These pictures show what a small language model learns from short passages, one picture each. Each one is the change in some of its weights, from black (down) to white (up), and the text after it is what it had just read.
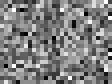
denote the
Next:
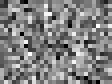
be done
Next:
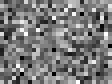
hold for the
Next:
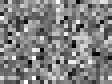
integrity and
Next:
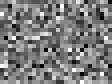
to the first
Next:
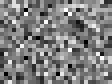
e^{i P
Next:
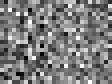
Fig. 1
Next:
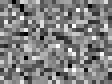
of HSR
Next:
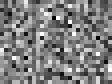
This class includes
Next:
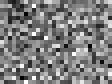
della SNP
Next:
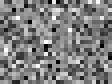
the East,
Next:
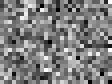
this equation,
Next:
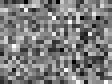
selection of a
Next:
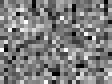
5 днів
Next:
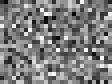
end, we
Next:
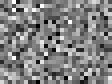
considering the
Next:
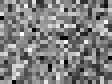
in terms of
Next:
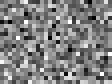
during the current
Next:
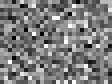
and CSF
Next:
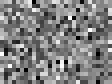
cities are
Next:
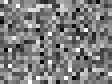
Table 3.
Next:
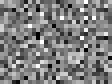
the convex
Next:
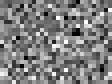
these calculations were
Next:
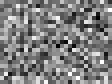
for ionic
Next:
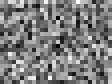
its ²
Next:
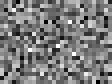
is the ML
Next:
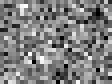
using social
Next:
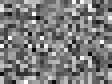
г. и
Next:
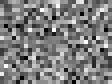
men vad
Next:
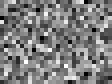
perda à
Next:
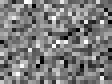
discussed in
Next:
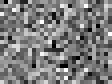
subset of
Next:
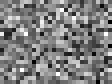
performed for the
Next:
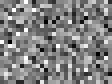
and the power
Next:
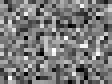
is boron
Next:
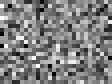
their optical or
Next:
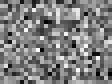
use and found that
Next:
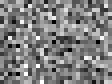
da equipe
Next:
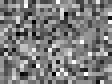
experiment was
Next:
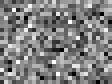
and one of the
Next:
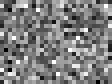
and 1 for
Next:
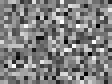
finding the
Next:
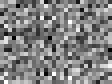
We also find
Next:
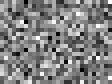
the operator
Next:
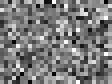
had a
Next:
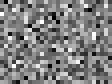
the Bethe
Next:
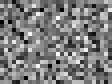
the LHS
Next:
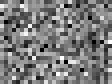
intersection with the
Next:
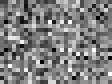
Figure 1. Figure
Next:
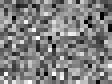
their findings,
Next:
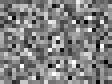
impact on the
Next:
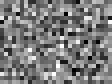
and is compared
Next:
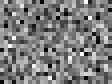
by the spectrum
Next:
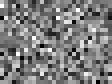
is obtained by the
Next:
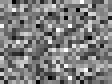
and reducing
